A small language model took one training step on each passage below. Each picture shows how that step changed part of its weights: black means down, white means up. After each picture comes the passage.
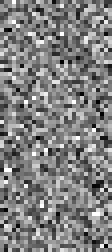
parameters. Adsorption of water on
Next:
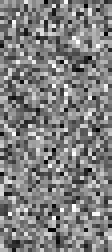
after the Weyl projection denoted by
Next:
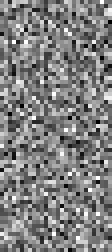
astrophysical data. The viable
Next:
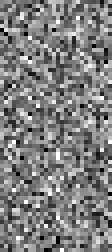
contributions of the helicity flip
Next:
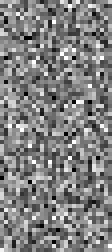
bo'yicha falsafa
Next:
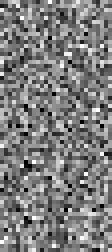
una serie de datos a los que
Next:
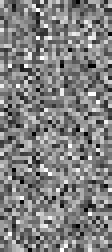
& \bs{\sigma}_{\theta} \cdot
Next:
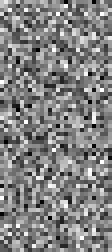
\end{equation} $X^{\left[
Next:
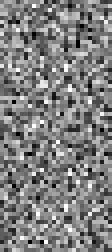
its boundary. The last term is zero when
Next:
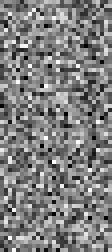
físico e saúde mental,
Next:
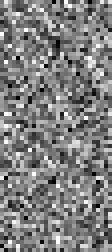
of the sample of interest and could be applied only to
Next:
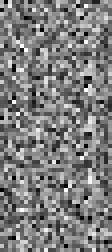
mahalliy xarakterdagi va
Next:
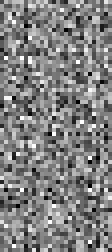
of 10 PPN parameters will be unique for
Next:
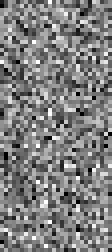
Лизогуб Р. П.,
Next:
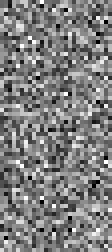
слугують дієвими
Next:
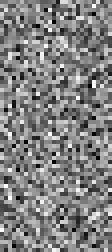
Universidad del Zulia. Facultad
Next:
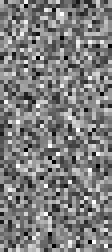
This is the photon trapping radius, within
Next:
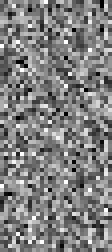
shakllar, multimediyali
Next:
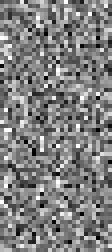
the D-meson spectral density in dense matter
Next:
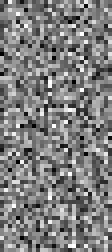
Artificial Intelligence in
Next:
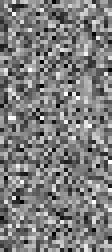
and we make sure all other flow
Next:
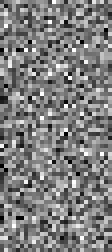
1. Derivatogramm von
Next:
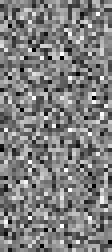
тем самым показано
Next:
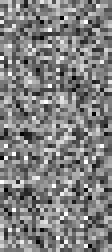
Revisión Fuente: Elaboración
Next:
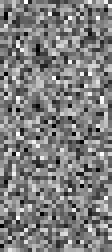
respectively; a shear modulus of
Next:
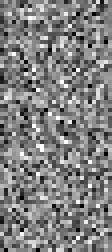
è l' acronimo di
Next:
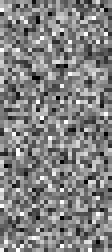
{\bf q},q_0)$ is the small
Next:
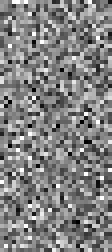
models are produced by differences in the parameters:
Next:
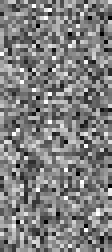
Furthermore, manipulation of electric
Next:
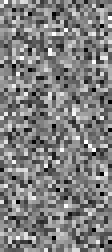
that $\REFIMP$ can
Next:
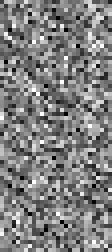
from pressure and velocity. We find that the flow
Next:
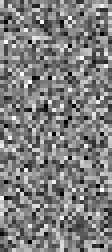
darajasiga e‘tibor
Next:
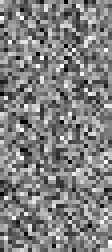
climate of Azerbaijan.
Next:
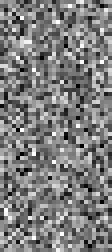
estilo de vida de una persona en
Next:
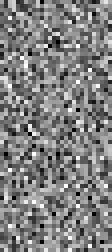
the half angular width of the
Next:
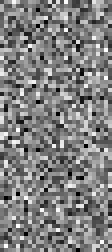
multiple scattering, excitations penetrate into
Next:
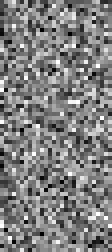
different initial conditions. Long-time memory of
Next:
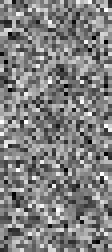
of the ion has to be taken into
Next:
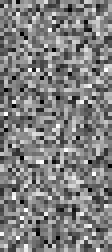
investigated as an unfinished crime,
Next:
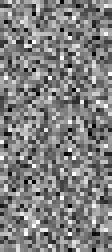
maximise (cf. log-loss
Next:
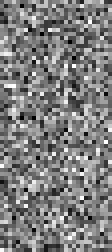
apenas ilusórias as
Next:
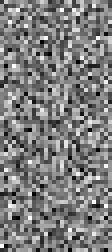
вазирлик ва идораларнинг
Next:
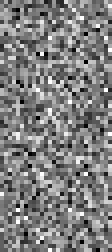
in this particular case, Wolf recorded
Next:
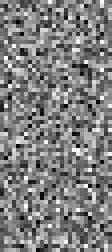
sobre la mujer en el cante;
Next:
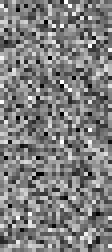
density in terms of fluctuations as $\rho
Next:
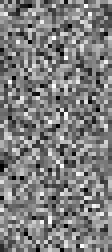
reimaged onto the slicer
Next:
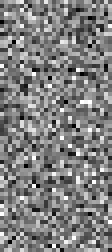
dividida em três modos
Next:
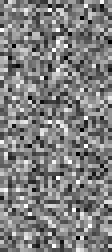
DeepSeek debuted its
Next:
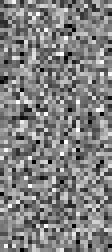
se encuentra a 1 o 2 metros
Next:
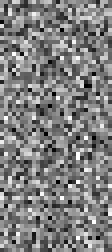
da amostra é diretamente proporcional
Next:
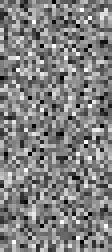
chin bilim mavjud, deb
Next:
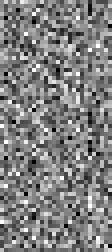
with the results of the LJ mode (Fig.\
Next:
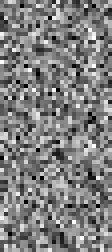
a phase might also occur in the
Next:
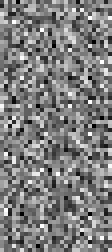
її лідерів сприяє
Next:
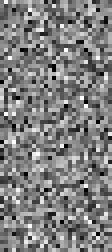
from different catalogues available at the
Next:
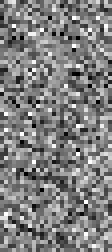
a critical concern. Our implementation
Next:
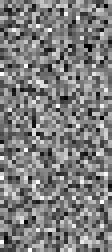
enrosca-se nos pelos de
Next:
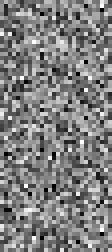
de decisões sobre grandes obras.
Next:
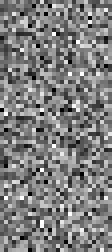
as EBNI também passaram a
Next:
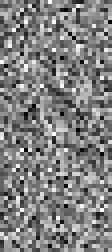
1) supportive teaching---one
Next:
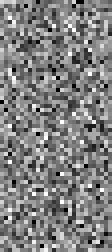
curve $\PP^1$ with normal
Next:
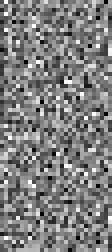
plus grêle que chez le
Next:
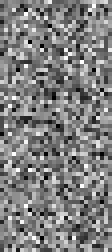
“sob” as palavras,
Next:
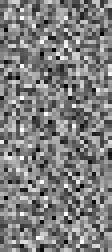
formativa es la actividad usada por los docentes
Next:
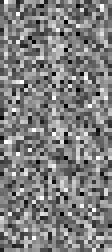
of protoneutron stars.\\ The
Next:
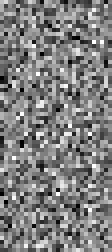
siempre que se acredite el autor
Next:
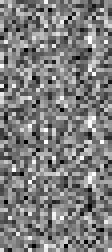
qizlarning 7 tasi a'lochi
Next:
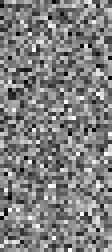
such a systematic approach to elementary
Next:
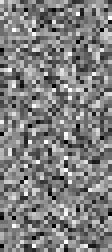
** Doctora en Ciencias
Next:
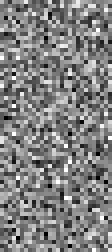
являлся ключевым
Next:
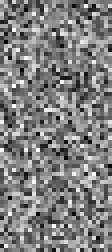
and \ero observations agree within their error
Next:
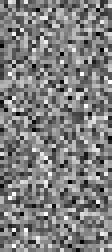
galaxies? Or is the interstellar medium
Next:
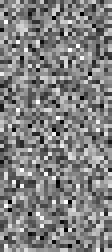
stability theorem and backstepping
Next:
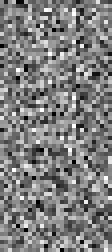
Bell inequality violation using electron
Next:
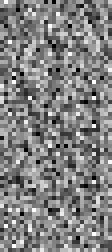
for S-NSQC, made from
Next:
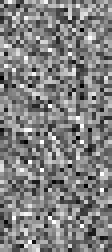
(1.1 ns) decays (Figure
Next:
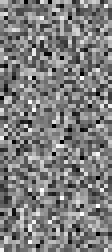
вариантах опыта были
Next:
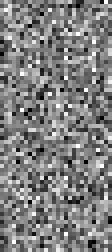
tertentu. Selain itu,
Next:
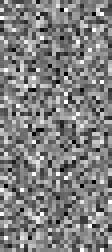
sofrendo preconceito por sua
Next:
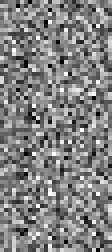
for \sys (\sysacronym),
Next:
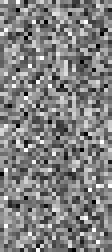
revisores também! todos os estados
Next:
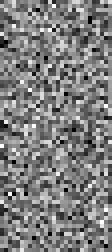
transparency. This mechanism provides a general strategy
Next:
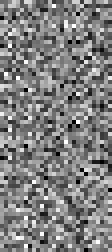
pair creation amplitudes described by the
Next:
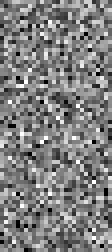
potential is given by $ A_{\eta N}$ in
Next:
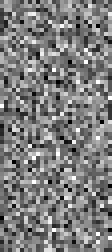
measures. Analysing the characterises
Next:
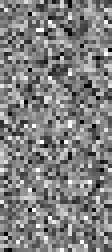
starting with these low coefficients. We will see
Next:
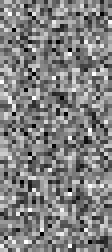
blue, 0 } ][line
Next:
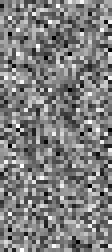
Церковні старожитності
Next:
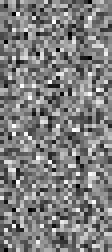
point and contain a 1-ns running average as
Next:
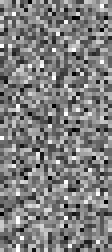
dalam beberapa kasus,
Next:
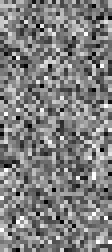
ejection of multiple, massive
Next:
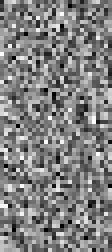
all objects along the direction of motion
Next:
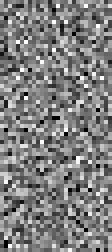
yuzaga kelib, insonlar
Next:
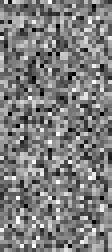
marido, pois, ao imaginar que
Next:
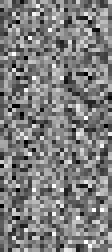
la ciencia y el arte. Como en
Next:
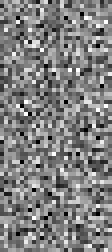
extracted data from pedestrians
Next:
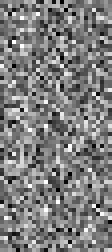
dernière est donc probablement
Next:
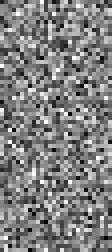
actors have exploited the open
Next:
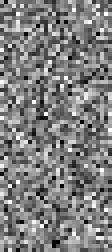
could expect other corrections which should be kept
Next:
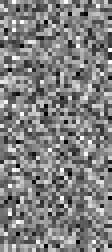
density profiles in both cases are similar in the polar
